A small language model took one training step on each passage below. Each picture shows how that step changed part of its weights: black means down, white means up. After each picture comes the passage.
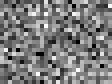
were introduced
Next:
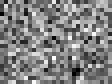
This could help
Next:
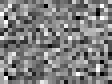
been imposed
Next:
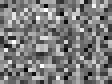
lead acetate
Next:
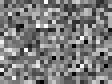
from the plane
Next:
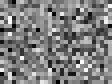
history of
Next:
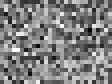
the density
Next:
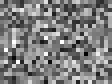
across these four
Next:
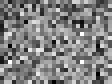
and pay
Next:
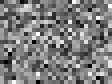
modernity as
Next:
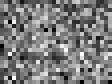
the autumn
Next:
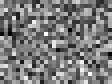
respect to
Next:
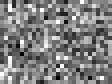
Banking has
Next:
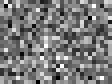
Back cross
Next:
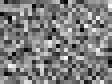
long as 4
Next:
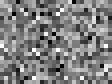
rebound number
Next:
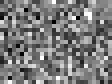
deletions that
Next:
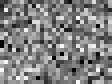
7th lord
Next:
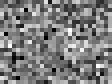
are increasing in
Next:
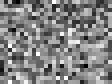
well as what
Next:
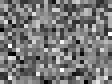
the fibers
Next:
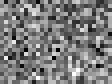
may be as an
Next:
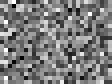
assessed the
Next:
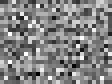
point out that
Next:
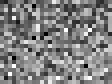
people according to their
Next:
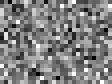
The capsule
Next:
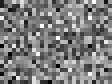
pressure insoles
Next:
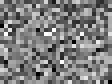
of both right
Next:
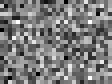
them is about a
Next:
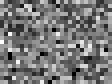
to hydrogen
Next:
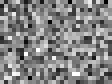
The results show that
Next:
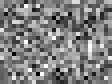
practiced in
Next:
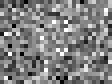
down the
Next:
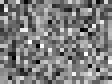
The major cause
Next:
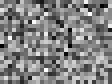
reduction was
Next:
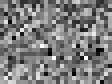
the ICU
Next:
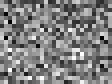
the following function for
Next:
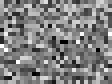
including taking
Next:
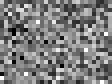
in the current
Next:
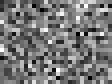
available clones
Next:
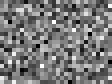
more likely to
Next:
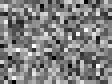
this is the
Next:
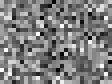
activator in
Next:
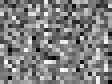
were taken
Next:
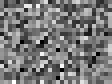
with different characteristics
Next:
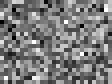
rest of
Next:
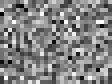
These curves may
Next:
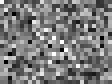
additional ion
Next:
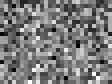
the authors.
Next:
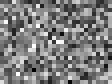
each of n
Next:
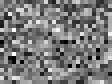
for the tire
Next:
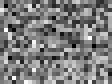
cell, the higher
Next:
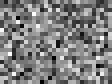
are frequent in
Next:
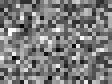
States as
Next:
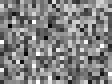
increases, the
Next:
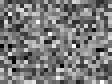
in the export
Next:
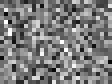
a corner
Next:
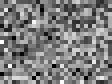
score is a
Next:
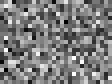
a spiking
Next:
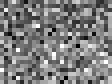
organic base
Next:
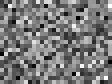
of steel
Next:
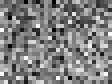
minutes per
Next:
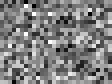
government in
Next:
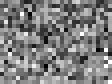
A complete system
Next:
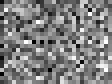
reliance on
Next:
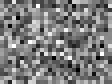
values were calculated
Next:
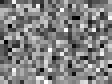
results, it was
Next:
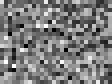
from this second
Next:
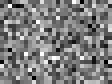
Others that
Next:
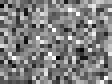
We have reviewed
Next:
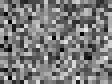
the vehicle
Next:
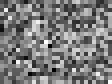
scale available on
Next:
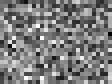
lessons for
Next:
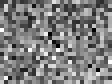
major change of
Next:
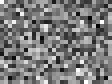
and fed into
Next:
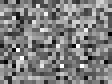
increase in death
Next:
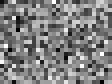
impact on the
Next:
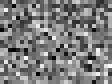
drug loaded
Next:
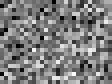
participant with the
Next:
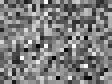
according to the study
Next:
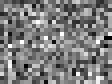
what I have
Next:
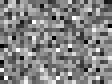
frame is
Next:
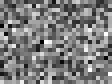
of patients.
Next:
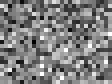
digital media
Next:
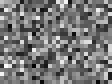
th August
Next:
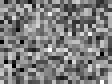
only those under
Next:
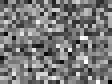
under moisture
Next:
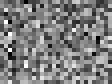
a white
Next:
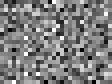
they also come
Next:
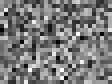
cause an increase
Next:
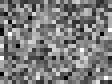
the text,
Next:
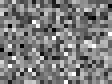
proper concentration
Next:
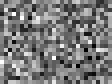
In the digital
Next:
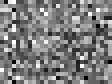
As shown in the
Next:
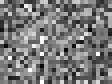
to boost
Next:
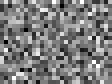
a preservative
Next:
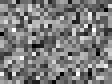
given relevant
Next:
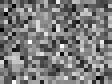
the consent process
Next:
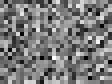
not exist at all
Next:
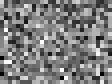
as essential
